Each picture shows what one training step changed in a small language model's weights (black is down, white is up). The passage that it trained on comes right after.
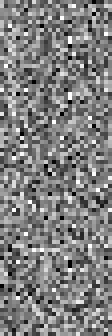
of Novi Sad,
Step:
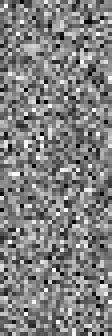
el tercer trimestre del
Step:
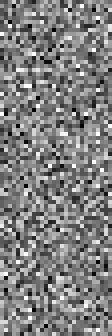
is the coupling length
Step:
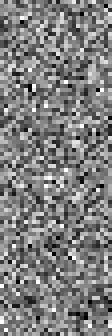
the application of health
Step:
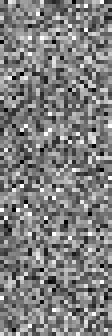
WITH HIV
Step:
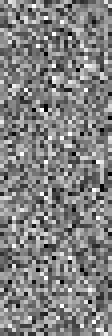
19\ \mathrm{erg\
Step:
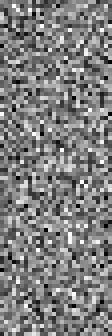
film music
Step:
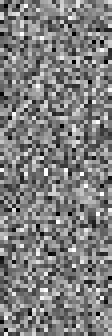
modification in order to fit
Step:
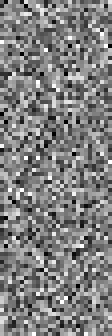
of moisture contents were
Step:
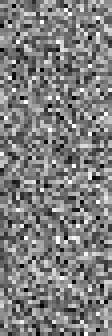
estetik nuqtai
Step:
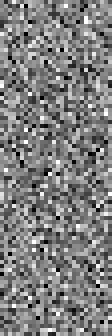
até 3%. Essa
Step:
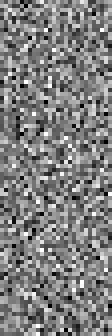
is produced by PPTs
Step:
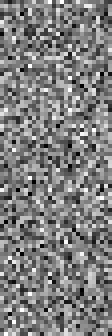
& MCC & SE &
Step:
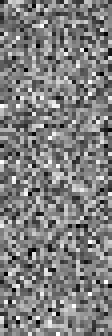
national regions, and
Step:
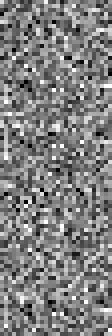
global population
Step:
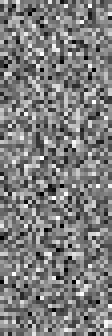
account in the design of
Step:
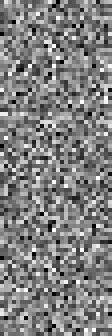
solution que celle de sa
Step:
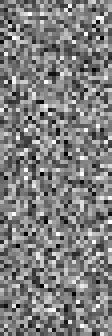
(f) mutu
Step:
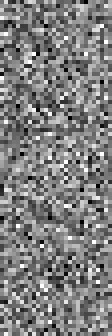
see that ZZ tubes
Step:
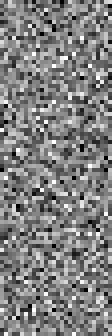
in the same column are not
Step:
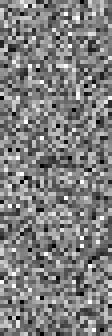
for the busbars take
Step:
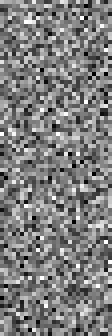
olgan bolalar va
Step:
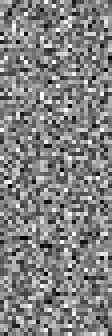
development of historical
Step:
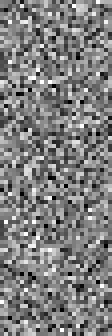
the Department of
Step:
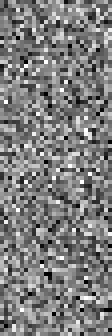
of radio pulsars
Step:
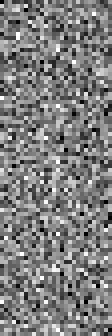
($W/J \gtrsim
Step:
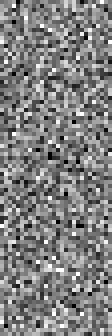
considered, and, more
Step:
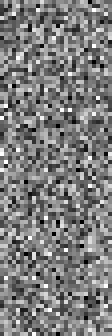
independence of the observations,
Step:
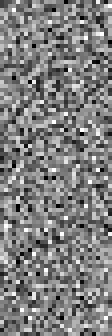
it is not possible to
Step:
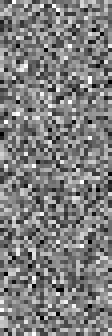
the measurements of selected
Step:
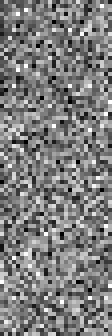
conditions to date,
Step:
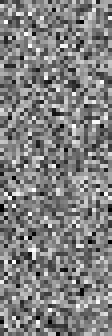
mode of operation, the
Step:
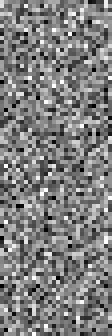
the provisions of the Data
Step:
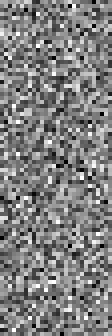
consequently, in the
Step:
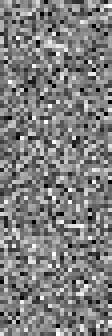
data in the x, y, and
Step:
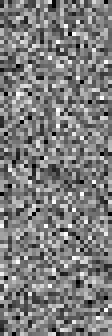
when there was DIF on the
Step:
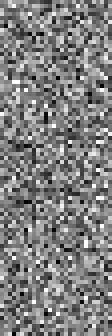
and 70% nonmagnetic
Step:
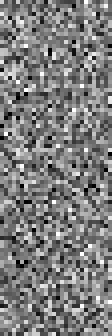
C_F \biggl[
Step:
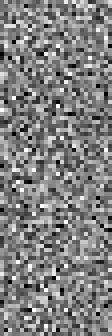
they are essential to
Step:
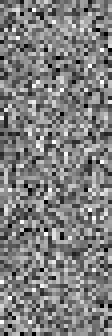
to a subject also touched
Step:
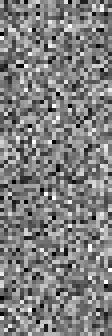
two-dimensional models following
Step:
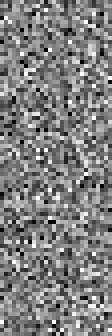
& -\lambda \frac{j
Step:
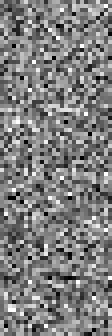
March 2014. - Research
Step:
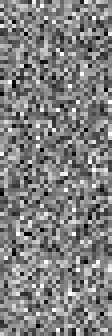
dHvA oscillations
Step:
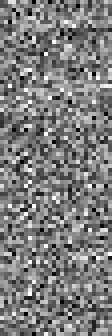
the STATCOM and
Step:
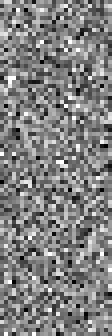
convergence of the proposed
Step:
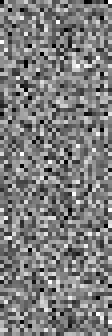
developing ischemic
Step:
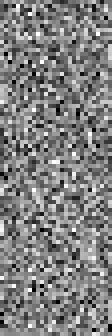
5 Tablet bed
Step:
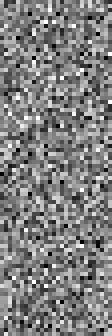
distribution and not to the even field
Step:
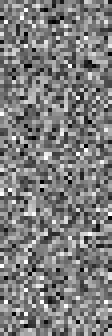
bir mavzu,
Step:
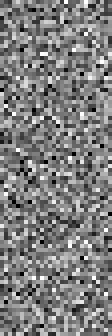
of fees collected shall
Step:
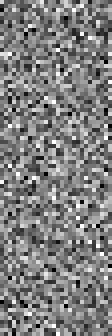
в течение дня.
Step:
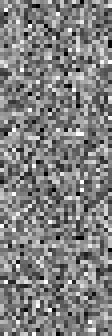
for the manufacture of different
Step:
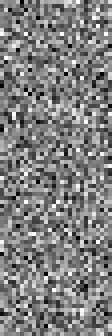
macro-slices in
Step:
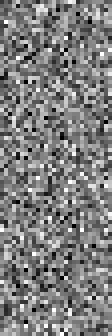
presence of $O_2$.
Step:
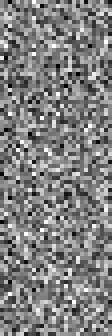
Fig. 4 illustrate
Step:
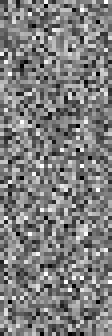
significant relationship with
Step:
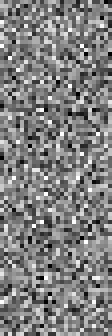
dos genitores, a
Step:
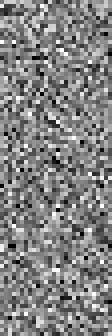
red (grey)
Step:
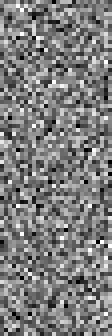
domain boundaries,
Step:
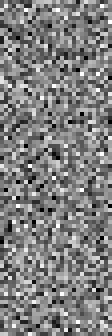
Other regimes of
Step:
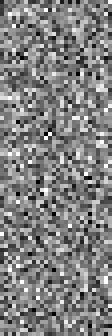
сочетает в
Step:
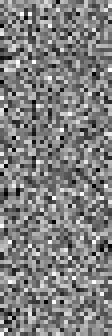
subject: – Source 1
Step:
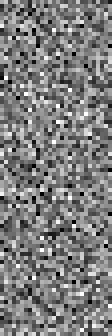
of the crystal
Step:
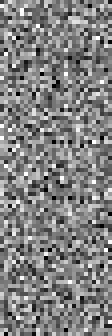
reduce to Conjecture
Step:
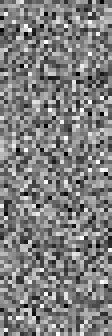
theoretically from a new point
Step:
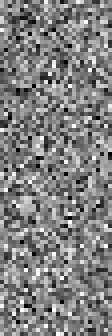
by the product of $m$
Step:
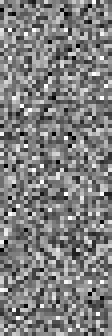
DOI is mainly used to
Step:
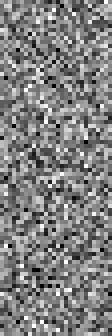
care acestea le
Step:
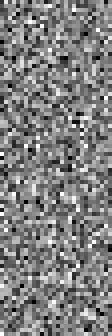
12. Kolte
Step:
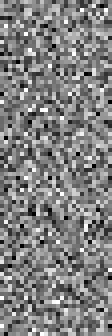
so'zning qudratini
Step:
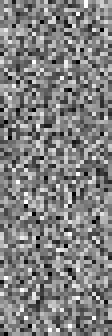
por la acción de
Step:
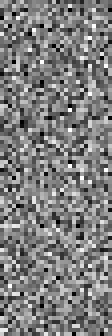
followed by ether and
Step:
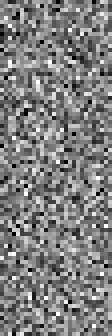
gap and contrast
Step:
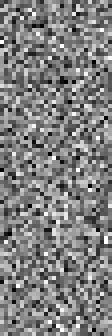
Therefore, collecting a
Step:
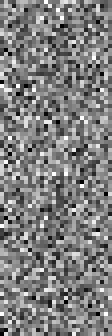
located centrally in
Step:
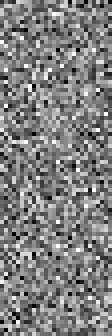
number of observation dates,
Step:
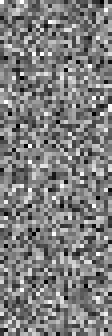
of extracted figures
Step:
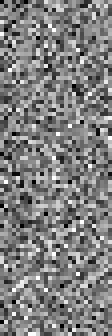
по данному
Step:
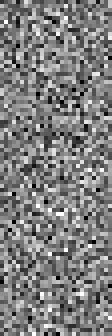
and time, and preserving the
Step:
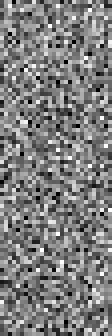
Channel. In behind
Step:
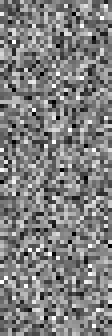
among the students of
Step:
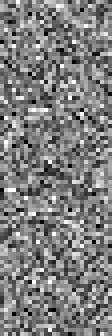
công ty và
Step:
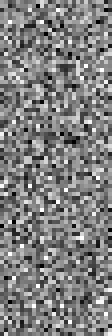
and evaluate the
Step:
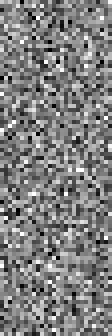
state energies, corresponding to
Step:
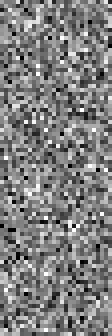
turn, allow for the
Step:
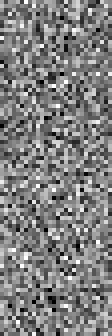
account for the chemical
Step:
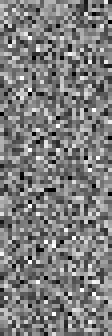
\textit{Relation to
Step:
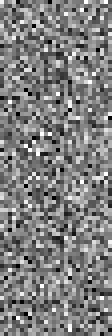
localized electronic states with
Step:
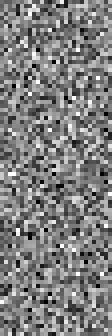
dilatation and distortion
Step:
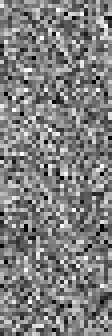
usuário da FC
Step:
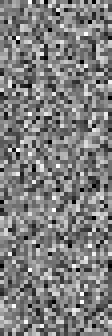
for battery operation.
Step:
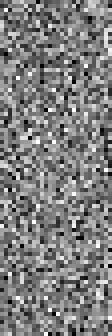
below and above the
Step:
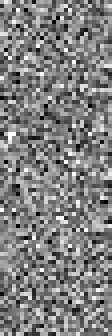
convergence remains
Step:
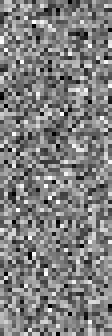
and applicability of the
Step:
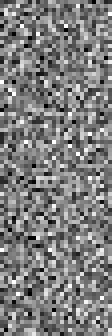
in the UK: exponential
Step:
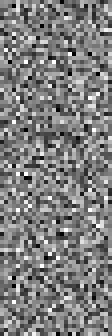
and attacked and
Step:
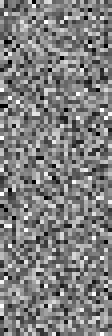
as compared to open
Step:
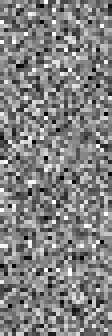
addition to mass applications with
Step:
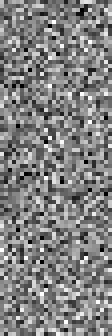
to be rejected once the
